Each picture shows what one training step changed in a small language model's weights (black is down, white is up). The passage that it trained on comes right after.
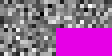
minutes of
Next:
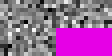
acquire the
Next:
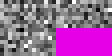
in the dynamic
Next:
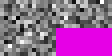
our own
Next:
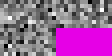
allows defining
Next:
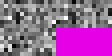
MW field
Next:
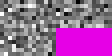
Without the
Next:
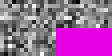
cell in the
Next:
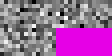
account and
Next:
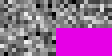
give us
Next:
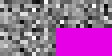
designed and
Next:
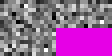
and proving its
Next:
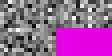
significant lower one
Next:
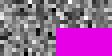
range states a
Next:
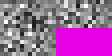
both symmetry
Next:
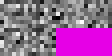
with a weak
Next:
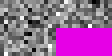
two major
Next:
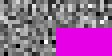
layer was
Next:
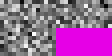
the lack of
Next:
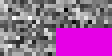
city of
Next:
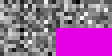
in the experiment
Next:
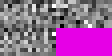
quality power to
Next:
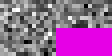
приемов и
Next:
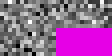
still under
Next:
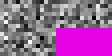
this, in
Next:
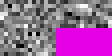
rain is also
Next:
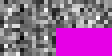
into the interface
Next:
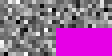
ions is
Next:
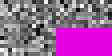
based on a
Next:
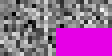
o coronel
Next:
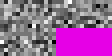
biased because it
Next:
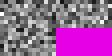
to define the
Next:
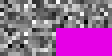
on as secure
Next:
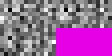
students were
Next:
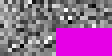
relations in the
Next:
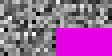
with known
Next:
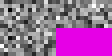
climat de
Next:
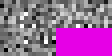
U paydo
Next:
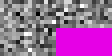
In the framework
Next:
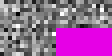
of diens
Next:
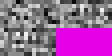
with many
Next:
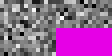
the educational process
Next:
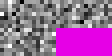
The labels
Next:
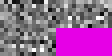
will find that with
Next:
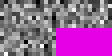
to have a
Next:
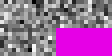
particularly across
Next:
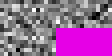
the retention
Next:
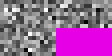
was obtained at
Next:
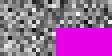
limited impact
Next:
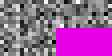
them as data
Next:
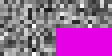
factorii de
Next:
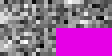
generative models.
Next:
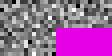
esto con
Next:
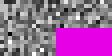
de La
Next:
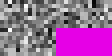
free case,
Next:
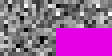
measured in the
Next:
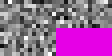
others, and
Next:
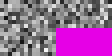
to that of the
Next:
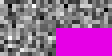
color and
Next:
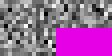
solve for the
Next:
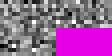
ensures that
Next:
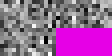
las formas
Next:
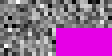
should not enter
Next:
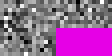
the far field
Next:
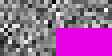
for $\beta =
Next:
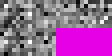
light on
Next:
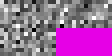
of compost
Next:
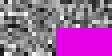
de variables.
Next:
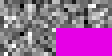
are read out
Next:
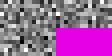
parameter values of
